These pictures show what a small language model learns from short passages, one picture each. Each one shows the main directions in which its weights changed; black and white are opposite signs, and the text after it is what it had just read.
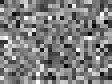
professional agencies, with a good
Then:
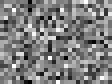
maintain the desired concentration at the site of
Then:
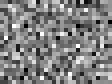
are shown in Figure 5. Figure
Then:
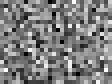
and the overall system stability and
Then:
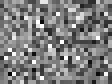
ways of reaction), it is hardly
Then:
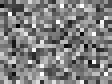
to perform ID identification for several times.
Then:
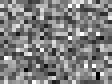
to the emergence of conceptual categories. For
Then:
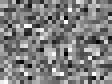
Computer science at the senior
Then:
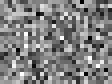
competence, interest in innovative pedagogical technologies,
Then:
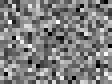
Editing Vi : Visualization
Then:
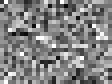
to fewer incidences of joint
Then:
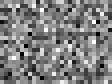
amount in this method corresponds to 10
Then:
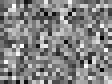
But to do that, they need more
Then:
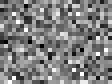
team or institution (e.g.,
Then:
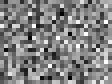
interventions and the causal relationships with land
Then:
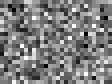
to increase from day 5 of the
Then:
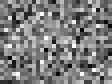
and Oh et al.
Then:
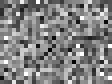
QOL in adult persons with
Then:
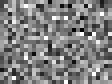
expensive and do not necessarily lead to
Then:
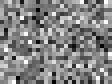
bar. The difference between the high and
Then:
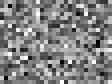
at different cavity heights Fig
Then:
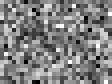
District. Out of total samples 250
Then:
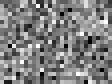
aliquots of incubation media
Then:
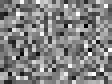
newly fabricated instrument. The thickness of
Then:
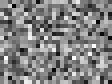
the OMW by their
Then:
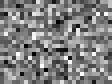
annotations in plain text format.
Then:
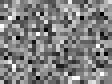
present, work environment has become more
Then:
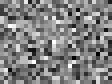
the cause and treatment of BOO
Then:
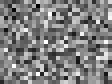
the peculiarities of
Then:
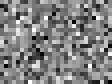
subjects 82.9% had the
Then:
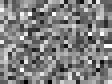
Identification and Detection of
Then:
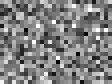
capture knowledge of tourism objects and populated
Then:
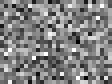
conditions for the tutoring process,
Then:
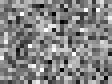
After a 10-min rest in a
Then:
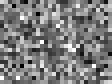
Journal Homepage:
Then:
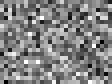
and other beneficial effects. Herbal
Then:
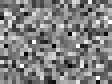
on mouse hovering or on
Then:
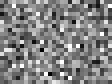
system. Source: Authors
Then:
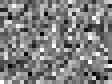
when told to perform.
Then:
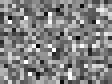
housing associations Country Region
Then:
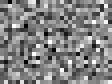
are a crucial part of every industrial
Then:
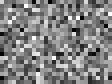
One of the fundamental problems in network analysis
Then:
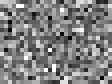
available at the diversity level for the majority
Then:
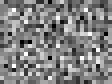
Coronary Artery Disease
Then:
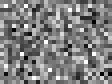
levels of the DIKW
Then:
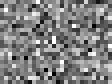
polymerization was complete at the
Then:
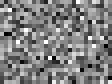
period of ten (10) years.
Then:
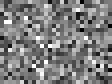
wavefunctions and let only two
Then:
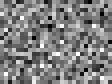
natural to seek a physical interpretation of this
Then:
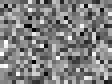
acidic aqueous portion was basified
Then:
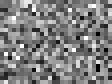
proportion. Table 2: Mean values of
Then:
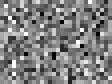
\in V$. The neighborhood
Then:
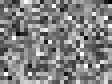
reduction factor that gives the reduction in stability
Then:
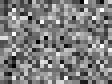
noltei* also occurs in
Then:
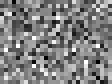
for brides to her parent's
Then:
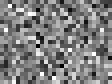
(2007). Late penalty
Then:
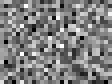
critical skills for success in today's
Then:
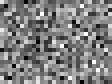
Material Form and Commonsense
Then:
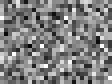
progression) 2 5% Total mortality
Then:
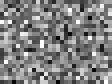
from Kaggle and augmented
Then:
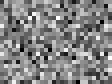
α and zero sideslip β
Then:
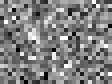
that reads and convert
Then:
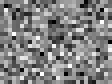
*Y* and creation of initial
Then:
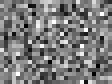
Extended Reality-Based
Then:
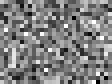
of Type-I and
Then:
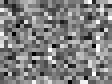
from the practical activities they have to carry
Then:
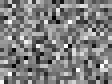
the Stribeck curve displaying
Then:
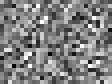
$\text{Sum over } i
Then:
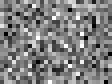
topic captioned "Does better environmental
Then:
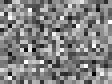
Education, Faculty of Arts
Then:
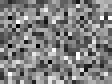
well be correct". Badian
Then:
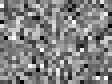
into appropriate disease hence it will be easy
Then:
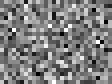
project off the ground and running successfully.
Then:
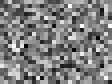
POSHAN, and Policy:
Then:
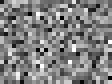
University, P.M.B
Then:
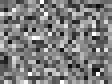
lack of analytical investigation as well as the
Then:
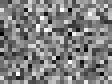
antibiotic that was 77 % followed by
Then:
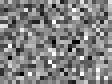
this and the dramatically increasing number
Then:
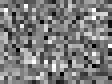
and good economic education we came over all
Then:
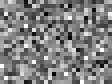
Beamer Report entitled
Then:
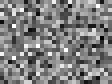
in the medical field. Schiff
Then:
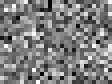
a Capacitive Power Transfer
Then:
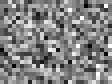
collecting, and did not mention
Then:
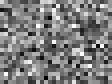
based on achieving a goal through the
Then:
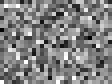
high traffic scenarios to select the appropriate model
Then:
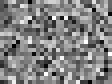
curing method is used, then the
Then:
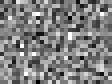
many streams. Río
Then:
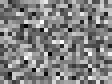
of the event. To the letting
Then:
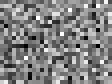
speech in the theatre of those
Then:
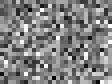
0.3 Inner race
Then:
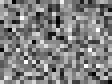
properties. The parameter estimator of
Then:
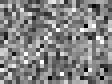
and range). If applicable, the effect
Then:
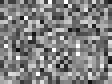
the frequency domain. The eddy
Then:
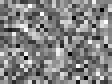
~450 mm² sample can take
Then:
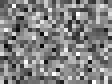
transmission episode. Feared
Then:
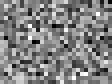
have the metacognitive ability to choose
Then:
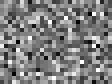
addition, a positive art environment could maintain
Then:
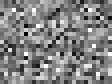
basic- medical-life saving
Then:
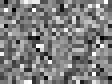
although the knowledge level was lower.
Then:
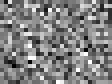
from the oldest to the newest
